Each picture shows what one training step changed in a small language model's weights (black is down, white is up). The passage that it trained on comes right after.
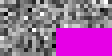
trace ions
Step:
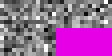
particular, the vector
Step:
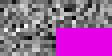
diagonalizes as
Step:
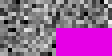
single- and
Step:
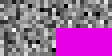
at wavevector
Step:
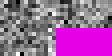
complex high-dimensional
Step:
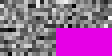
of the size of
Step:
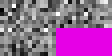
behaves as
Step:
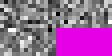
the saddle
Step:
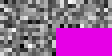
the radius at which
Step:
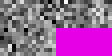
transiently in
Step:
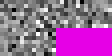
Let's discuss the
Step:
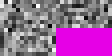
Ti atoms,
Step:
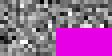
will use a
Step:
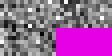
directed current.
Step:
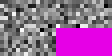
a generic positive
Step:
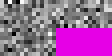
microscopy image
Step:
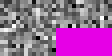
called Networks
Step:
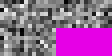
from parameterized models
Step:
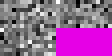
below, knowledge of
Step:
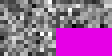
input variables.
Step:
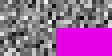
and high throughput
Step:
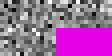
order derivative scheme
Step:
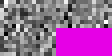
SS methods and
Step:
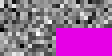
fraction of valid
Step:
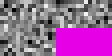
form when past
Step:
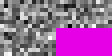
show that the
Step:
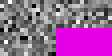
signals from both
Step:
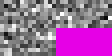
field on the
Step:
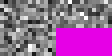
the shaded
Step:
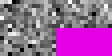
transition is difficult.
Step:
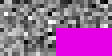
This work is in
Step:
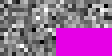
motion has had
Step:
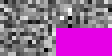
the system with the
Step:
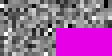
tail in
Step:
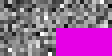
clusters and generated
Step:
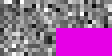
physics governing
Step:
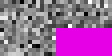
for typical values of
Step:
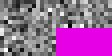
neural network
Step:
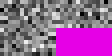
vertex is
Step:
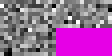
$n$ the
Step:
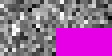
estimated properties above for
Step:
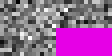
Compute the
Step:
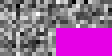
to have anomalous
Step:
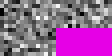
reduced inside the
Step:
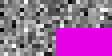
formation of ring
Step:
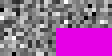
by counting sign
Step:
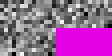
with spectral index
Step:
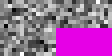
In literature, the
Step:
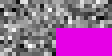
representation in which
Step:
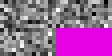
the nominal
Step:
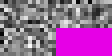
the deep learning
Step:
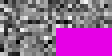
the PBE
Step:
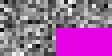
the length of the
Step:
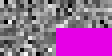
task into several
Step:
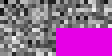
constructing bug
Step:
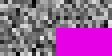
(zero) and
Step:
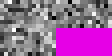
interest. The
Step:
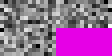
the detection of
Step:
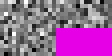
algorithm, in its
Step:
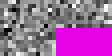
issues to be
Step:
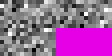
-- cycle;
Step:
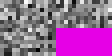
in the initial
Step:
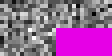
both $\alpha$
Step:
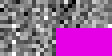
independent. The above
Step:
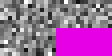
in the sensitivity
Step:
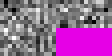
nodes. In the
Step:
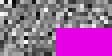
The present study
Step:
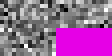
get the same result
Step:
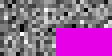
angular resolution achieved
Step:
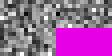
directions, resulting
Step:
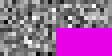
wt% of
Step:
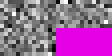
an island\
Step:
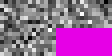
the domain wall
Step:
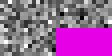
this deviation in
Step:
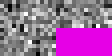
uses 3 extra
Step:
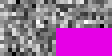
Consider the two
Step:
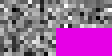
there is a
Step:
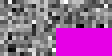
parameters evolves
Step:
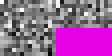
drive a
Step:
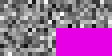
and the central dark
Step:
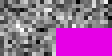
performance for this data
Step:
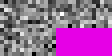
the centralized solution
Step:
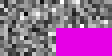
used as control parameters
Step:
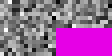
agreement with previous
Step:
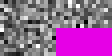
the mode of
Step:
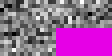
localization in that
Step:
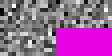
be taken with
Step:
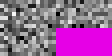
a derived conservative
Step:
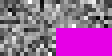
side view of the
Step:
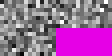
of Physics,
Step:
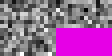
both cases,
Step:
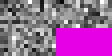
side, respectively.
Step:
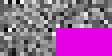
\sigmavec +
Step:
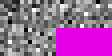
finite cubic
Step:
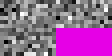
use a fair
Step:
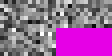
the standard model.
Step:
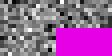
rotational invariant
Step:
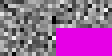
assumption to identify points
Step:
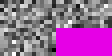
with couplings corresponding
